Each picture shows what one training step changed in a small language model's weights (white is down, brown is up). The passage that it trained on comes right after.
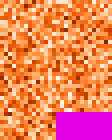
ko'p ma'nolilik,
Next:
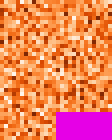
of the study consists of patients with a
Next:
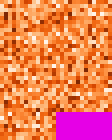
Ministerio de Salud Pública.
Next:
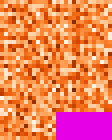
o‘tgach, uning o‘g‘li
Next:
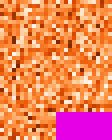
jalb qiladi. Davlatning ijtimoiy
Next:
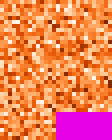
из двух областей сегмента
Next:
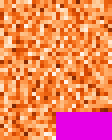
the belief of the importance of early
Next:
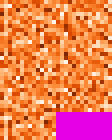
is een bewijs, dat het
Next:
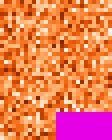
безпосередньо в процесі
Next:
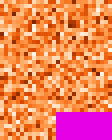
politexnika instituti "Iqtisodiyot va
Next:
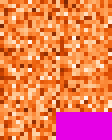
süzgecinden geçirilmeden
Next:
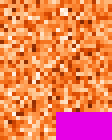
üründür (Arvas ve
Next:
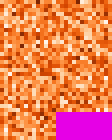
xorazm lahjasida, xalq
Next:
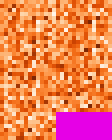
va xodimlar siz yaratgan
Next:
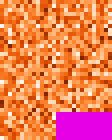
poważne tematy polityczne
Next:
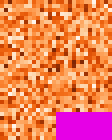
en terre alsacienne d'une
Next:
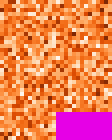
deze verhouding te schatten
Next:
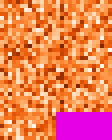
учетом ценовой категории
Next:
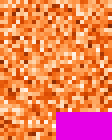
yasaladi. Simlari ikkita
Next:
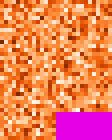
ko'rsatkichlari JT TKK
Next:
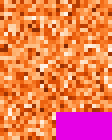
hisobga olgan holda nazarda tutadi,
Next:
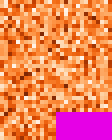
соҳалаштирилган луғат
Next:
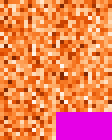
Причины загораний на
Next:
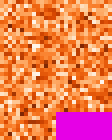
служит для защиты КН и для
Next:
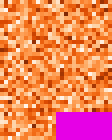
ley general de salud en materia de
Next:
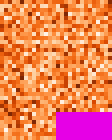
den Kindern eine Beurteilung in
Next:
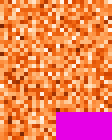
tarixiy tajribalari yashiringan
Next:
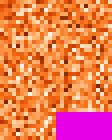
vida do paciente². Em caso de
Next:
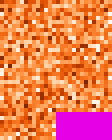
направлении убывающей
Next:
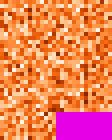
ionizatsiyalovchi nurlanish bilan
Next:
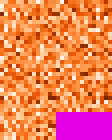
узлов локомотивов.
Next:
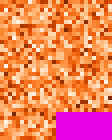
стосується, бо знаходиться за його
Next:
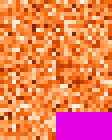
Bittar e Lopes (2015), o
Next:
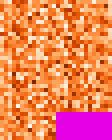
في التعبير عن المعنى
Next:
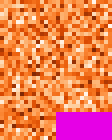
oog - staat het kostenaspect
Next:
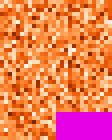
Kesehatan dan BPJS
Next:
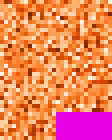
Маринов, 2016; Цолова и
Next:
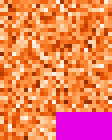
the role of the International Criminal
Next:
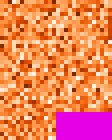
o'zgarishlari, antropogen
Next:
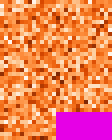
va davomiylik masalalari tahlil etiladi.
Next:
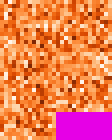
ва ундан катталар — 10
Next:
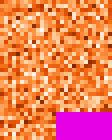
ist ein wesentlicher Faktor, der
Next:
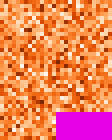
Choosing a pattern of organization.
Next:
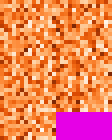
eso, gente que se pelea,
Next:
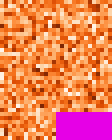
tornando-os funcionais. Essa
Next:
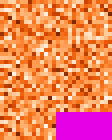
xalqaro me'yorlariga muvofiq
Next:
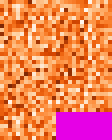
томон қочиш услуби
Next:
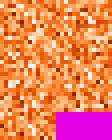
yaratilgan kartalar bilan ishlash
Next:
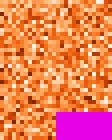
etilishi zarur bo'lgan innovatsion
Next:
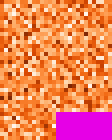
Science and Mathematics. – 2019 –
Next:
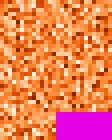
ishchi tormoz tizimi ishdan chiqqanda
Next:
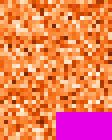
давати назви. Проблемними
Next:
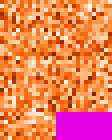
birga daromadi o‘rtachadan
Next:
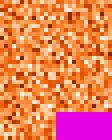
o instrumento de concretização do
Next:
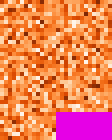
RD Congo Ukerdogu
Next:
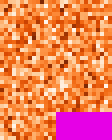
metodikasi (biologiya fani
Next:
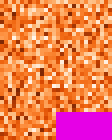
tadan o'simlik olinadi.
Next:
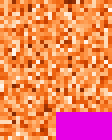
nahmen hier die Spannweiten
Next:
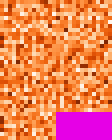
olmagan, bu so'zga
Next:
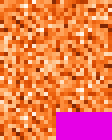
małżeńskich, (3)
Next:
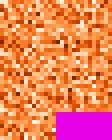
є типовим родом родини
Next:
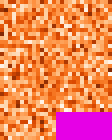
encontrar os serviços nas
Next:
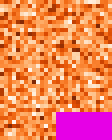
dialektik jarayon tarzida namoyon
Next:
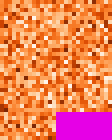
provinsi DKI Jakarta,
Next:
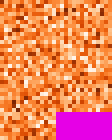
e intentos de impulsar el desarrollo.
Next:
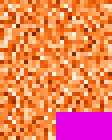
the strategic management of the logistics system, their
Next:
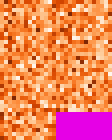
The psychophysiological basis of
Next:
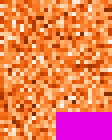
(6). – Sevastopol:
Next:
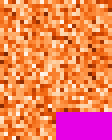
que la necesidad de uniformar la
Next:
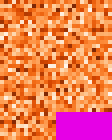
Pelanggan di J & T, Kota
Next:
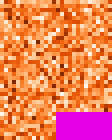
цвета в брендинге
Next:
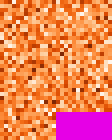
spinosus*) - e. Bunga
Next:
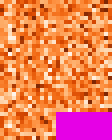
mampu menyesuaikan diri terhadap
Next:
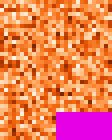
ng pasulit." reklamong
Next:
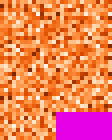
e a ampla defesa. Assim
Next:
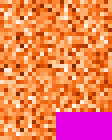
с тем, что они уже знают.
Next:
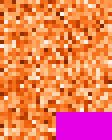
phenylalanine absorption
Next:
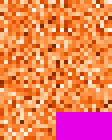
boradilar. Turmush tajribalari
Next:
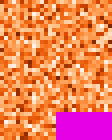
diferenciación al desarrollo de las habilidades
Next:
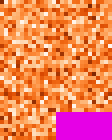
textile enterprises. Vlakna
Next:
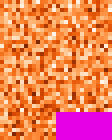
спадок від колишнього
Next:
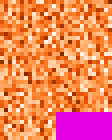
conservación, así como contar con un
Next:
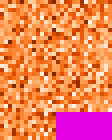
que os corpora do segundo são
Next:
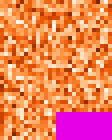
el poder económico, identitario
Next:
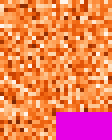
organisasi kegiatan, diskusi
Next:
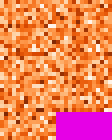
jarayonida fanlararo integratsiya qonuniyatlari
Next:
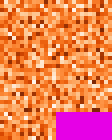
jarayonini yaxshilaydi, tarixiy
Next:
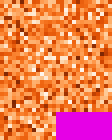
la emancipación y la justicia social.
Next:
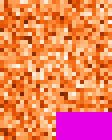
перекрестья из Черкасской
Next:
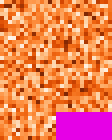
condenatória para as instituições
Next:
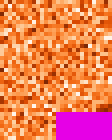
патологии новорожденных, а
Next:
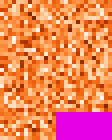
mais sólidas para apoiar esse
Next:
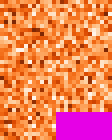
те, що вони мають істотні
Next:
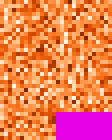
ideal tidak dapat dilepaskan dari
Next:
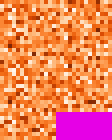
perusahaan sampai jangka
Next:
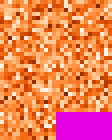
экспозиция, выставки,
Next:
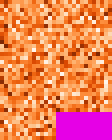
ижобий бўлмаган. Чунки
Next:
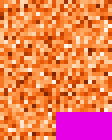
“savaş savaş-,
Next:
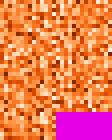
qiziqtirish maqsadida so‘z
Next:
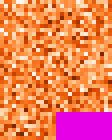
Zamonaviy matematika, dasturlash,
